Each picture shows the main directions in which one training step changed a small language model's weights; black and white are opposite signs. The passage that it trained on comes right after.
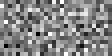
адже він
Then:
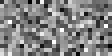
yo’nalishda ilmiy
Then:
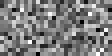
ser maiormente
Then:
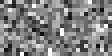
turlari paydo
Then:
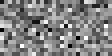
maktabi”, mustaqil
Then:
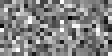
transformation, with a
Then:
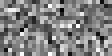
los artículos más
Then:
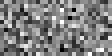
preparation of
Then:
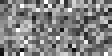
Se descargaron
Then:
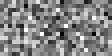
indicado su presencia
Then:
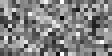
children //
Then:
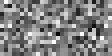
muscle mass:
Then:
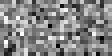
o valor de referencia
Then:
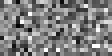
în noroi,
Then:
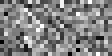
- jadval.
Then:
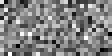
buzilganligi uchun
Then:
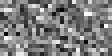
o disposto no
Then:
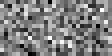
України щодо
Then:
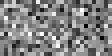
a la misma
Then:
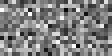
to government
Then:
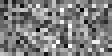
submetida ao
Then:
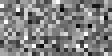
во времена
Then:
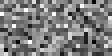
concept of personal
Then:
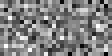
Guide to
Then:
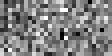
é importante que as
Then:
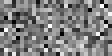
que fuera capaz
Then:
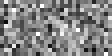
uses light
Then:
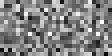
не отримує
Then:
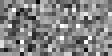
desarrollo en la
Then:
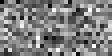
la recherche
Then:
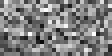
mit Fachwerk
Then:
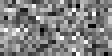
las ventas
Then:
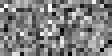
protección de
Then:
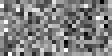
в плане
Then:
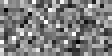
budaya ini
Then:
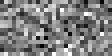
ham namoyon
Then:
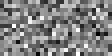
pentru rolul
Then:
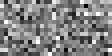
Сокола. –
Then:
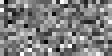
standartlariga mos
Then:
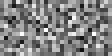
ayrim qonun
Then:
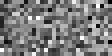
Die affektive
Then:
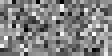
resource management
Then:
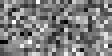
educativas devem ser
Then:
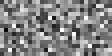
aparece en el
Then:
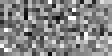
і методологічних
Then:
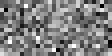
& Walitza,
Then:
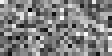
eng arzon va
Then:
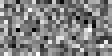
и др.,
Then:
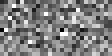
esta picara
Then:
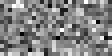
va xulosalar
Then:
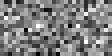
dat er ook een
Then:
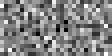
но при этом
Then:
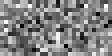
tarbiya nazariyasi
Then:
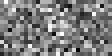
mit dem Instrument
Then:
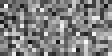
ar putea fi
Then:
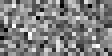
garde a
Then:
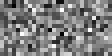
ainda não se
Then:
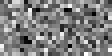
ou le mode
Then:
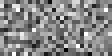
по приказу
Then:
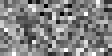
& Josol,
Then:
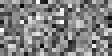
Europea con tres
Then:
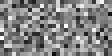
Poverty and
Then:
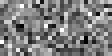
10, regiões
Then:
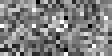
*International Journal
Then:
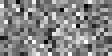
сразу стала
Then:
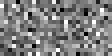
средой 75
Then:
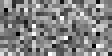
questão é
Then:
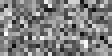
ou offrent des
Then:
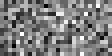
para assim realizar
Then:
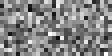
кадрів для
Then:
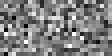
actuar como
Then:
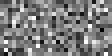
recentemente o
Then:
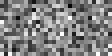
pautada pela
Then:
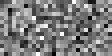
enfermedad se
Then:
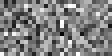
de um objeto de
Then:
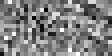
gostava de
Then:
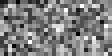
Roma I. De
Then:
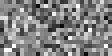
ligt de
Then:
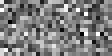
6 verandering
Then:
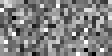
каби муҳим
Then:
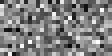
Доступ из
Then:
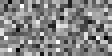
tanah bagi
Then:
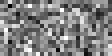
سهم خود
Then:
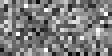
of the study was
